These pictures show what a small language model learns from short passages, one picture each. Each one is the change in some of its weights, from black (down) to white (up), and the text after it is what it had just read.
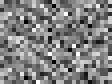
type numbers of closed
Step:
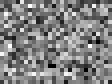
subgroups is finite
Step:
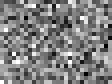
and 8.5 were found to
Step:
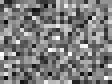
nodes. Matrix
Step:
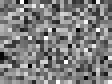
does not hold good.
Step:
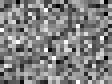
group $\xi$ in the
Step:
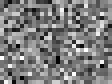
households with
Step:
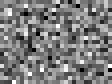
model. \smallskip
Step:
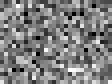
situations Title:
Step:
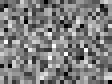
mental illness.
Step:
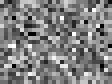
$y=A x$, which
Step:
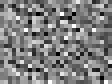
\end{align} provided
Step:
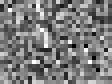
pancreatitis; they
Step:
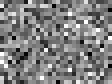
through Google forms
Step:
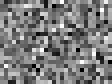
PDEs in the
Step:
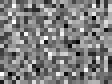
management; soft and
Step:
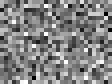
used as the normalization
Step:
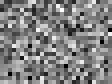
the Residential sector
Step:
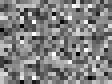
simple example of calculating
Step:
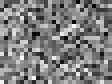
part of the reason that
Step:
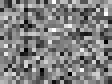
integrate the results of a
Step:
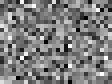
is 30% respectively.
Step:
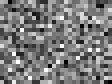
eigenvalues have
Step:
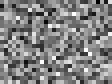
\mathcal{F})$ be a
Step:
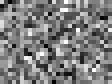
$\precsim$ means
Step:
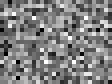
at $x$, which we
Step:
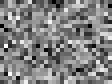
7 Decolonisation
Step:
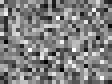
{x \over 2x -
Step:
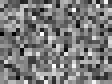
that each term in the
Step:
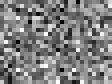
\end{equation*} for all
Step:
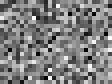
pads and the classic
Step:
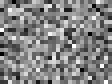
of the attacks on
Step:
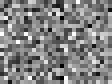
food, beverage,
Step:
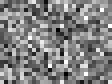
a reference, we will
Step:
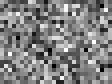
arithmetical properties
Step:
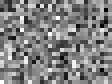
it is crucial to
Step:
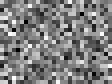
alignment editor
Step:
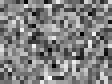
from an arithmetic
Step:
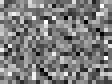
most of the people living
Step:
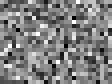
a term that has various
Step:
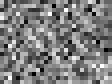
chaotic map,
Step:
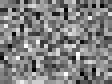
satisfies conditions described at the
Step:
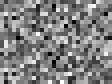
The critical value associated with
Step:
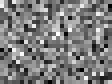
The Reaction of
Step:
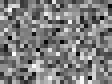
serving the priorities
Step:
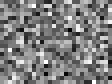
and Wafer) under
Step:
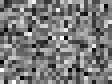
the parabolic product.
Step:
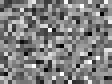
the second and third
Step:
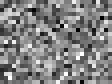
course, this is
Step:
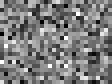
orthogonal projection
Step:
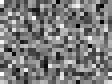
equipped with the
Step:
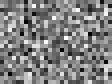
since $(X,d)$ is
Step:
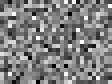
at FWF for valuable
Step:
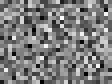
compression applications.
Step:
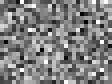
is thousand miles
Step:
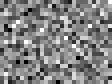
As at March 20,
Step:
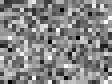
the main lines of the
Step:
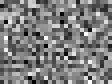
fluid can be described
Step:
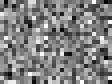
two distributions in this parametric
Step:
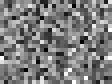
Type of cataract
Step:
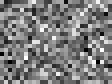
the key to be identified
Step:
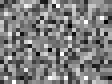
Causes It all
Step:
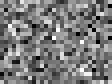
Rutgers University
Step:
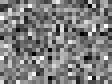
have an impact on the
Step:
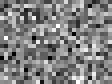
also possible to define the
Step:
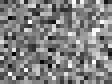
and deionized water.
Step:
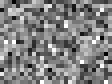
of the regret bounds
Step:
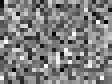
However, since the atomic
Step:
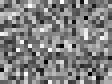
mainstream society
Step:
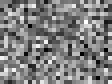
for $t \geq 2$
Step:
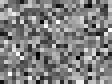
presented and the tests
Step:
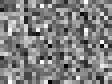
there exist constants $0
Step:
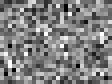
the Western Cape
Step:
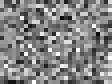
parameter $N$ in
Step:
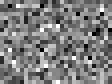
n^b (\nabla_{\hat
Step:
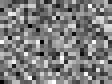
for the two divided cases
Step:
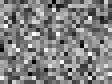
potential economic
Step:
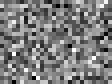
by the Norwegian
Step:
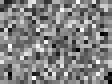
the organisational climate
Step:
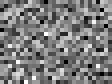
convolutional neural
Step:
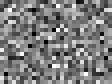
country. Because
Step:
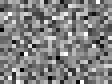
such as researchers, research
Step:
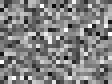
people to find a job
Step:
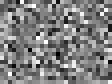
is a homotopy
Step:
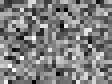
the choice of the value
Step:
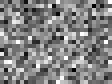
been shown to be a key
